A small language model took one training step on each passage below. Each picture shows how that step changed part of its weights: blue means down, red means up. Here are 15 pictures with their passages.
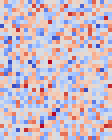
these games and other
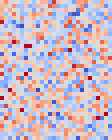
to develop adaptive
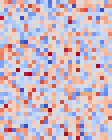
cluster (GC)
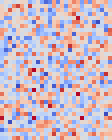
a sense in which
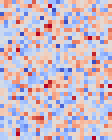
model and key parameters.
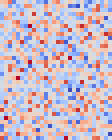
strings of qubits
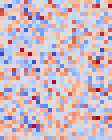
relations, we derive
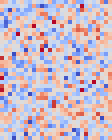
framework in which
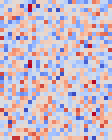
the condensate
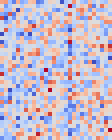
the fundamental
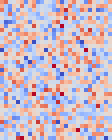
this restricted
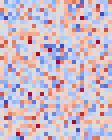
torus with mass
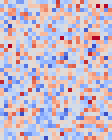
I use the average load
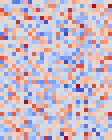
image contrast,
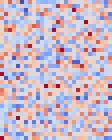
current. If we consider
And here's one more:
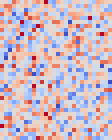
of an integral.
